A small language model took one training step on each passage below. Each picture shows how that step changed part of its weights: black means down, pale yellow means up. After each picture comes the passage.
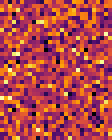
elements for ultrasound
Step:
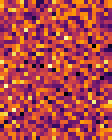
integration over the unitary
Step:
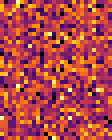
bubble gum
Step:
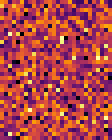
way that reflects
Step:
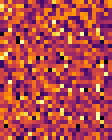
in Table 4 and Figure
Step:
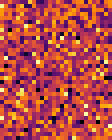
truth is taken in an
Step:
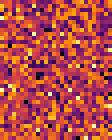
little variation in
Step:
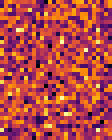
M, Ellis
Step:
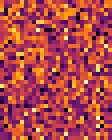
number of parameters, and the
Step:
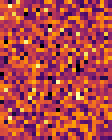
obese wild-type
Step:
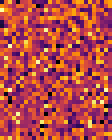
It is easy to define
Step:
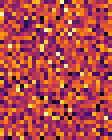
relation \cite{7}
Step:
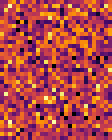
ethanol (60
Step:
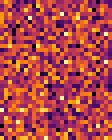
this, we build on the
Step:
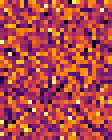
of secondary neutrinos for the
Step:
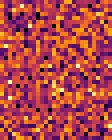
harm to environment. If
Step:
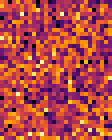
an open environment, we can
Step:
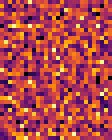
orientation for all
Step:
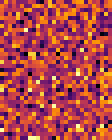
scale of relaxation or
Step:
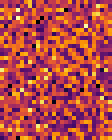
the development and qualification phase
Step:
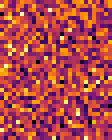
there lost. On a
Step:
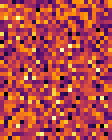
have lost a larger number
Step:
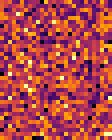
effective gravitational mass
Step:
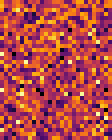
subject is lying down.
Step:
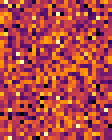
through their dreams to
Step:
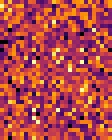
in the spin states of
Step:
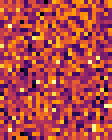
to answer is whether
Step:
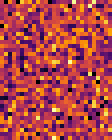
image of the whole brain
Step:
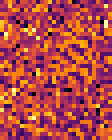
the minimum spanning
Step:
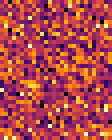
quasiparticles block
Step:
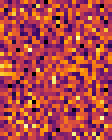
a modified Nadel
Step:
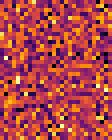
mostly depend on the
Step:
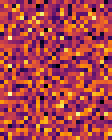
hippie. He
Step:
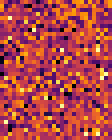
vertical$ and $\it
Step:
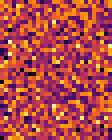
on the outcome of
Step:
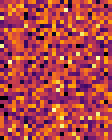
studying two samples of
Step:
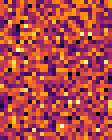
that, he makes use of
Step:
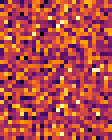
TMD family.
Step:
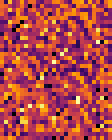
that this ratio, which is
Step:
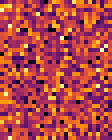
seem to indicate a
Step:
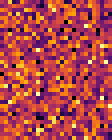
40$. This domain is
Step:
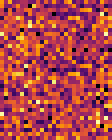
possible situation is the following:
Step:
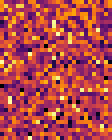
of value in many different
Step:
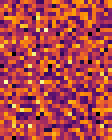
the simplest to implement.
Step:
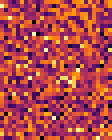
then compute \be
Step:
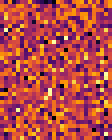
were trained on the
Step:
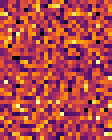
SMC. Moreover, the
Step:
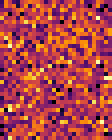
each of 1ml
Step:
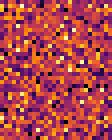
percentage inhibition
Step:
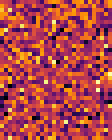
only 4.4 % of
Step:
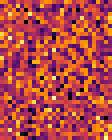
in Nigeria:
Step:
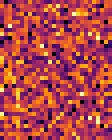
diagonalized by the following
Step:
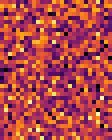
changes of the structural and physical
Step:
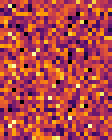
line with triangle markers
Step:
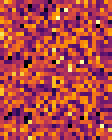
in the geographic
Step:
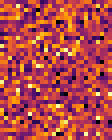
compulsory across the
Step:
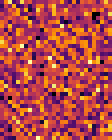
2.5 Enabling
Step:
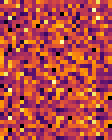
bright emission. We find
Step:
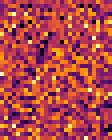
array. We also
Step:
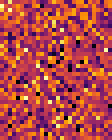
in temperature difference ΔT
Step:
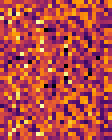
University of Technology,
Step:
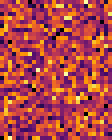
methanol) 9.
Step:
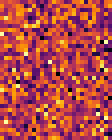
model is a reliable method
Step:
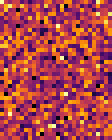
reagents used were of
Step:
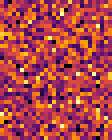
over all time origins
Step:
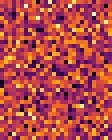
one observes no current,
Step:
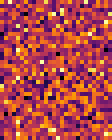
plagued by a
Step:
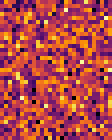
which cells generate these forces
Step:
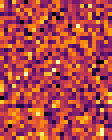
public law, political
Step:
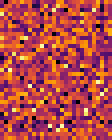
open 0 % open Cold
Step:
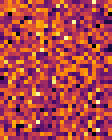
of action overlap,
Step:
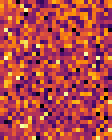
actually be written with
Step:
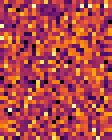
an example of a recorded
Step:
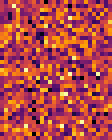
Eventually you have to
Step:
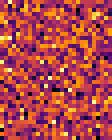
AQ participants despite the
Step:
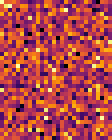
residents on the perceived
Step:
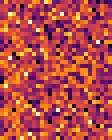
If, however, we assume
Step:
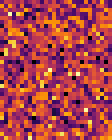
least three years; and
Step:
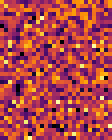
policy on how certain products
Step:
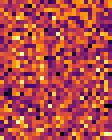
known, it is challenging
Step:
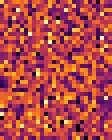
the city commercial
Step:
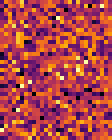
design and fabricate
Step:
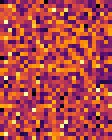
using NRZ pulses
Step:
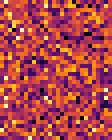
solution concentration in floating
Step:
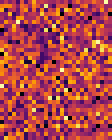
immunosuppression were
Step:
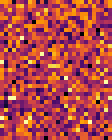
and one simply has
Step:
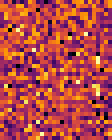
are connected with their studies
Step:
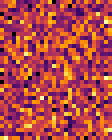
Europea. “Con
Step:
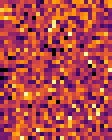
a member of the
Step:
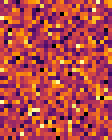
We take the orbital
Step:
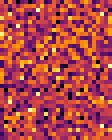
in different setups and
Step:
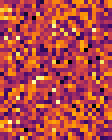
a number of assumptions
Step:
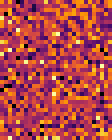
{up to 22 cm
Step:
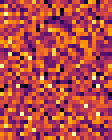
for Shrinkage factor
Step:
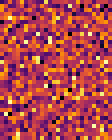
some greatly simplified
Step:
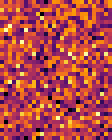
to calculate absolute
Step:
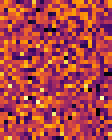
change. The findings were consistent
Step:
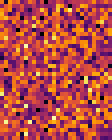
For protons the total
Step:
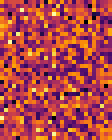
deposited in the same
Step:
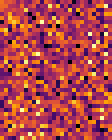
addition, the first oscillation
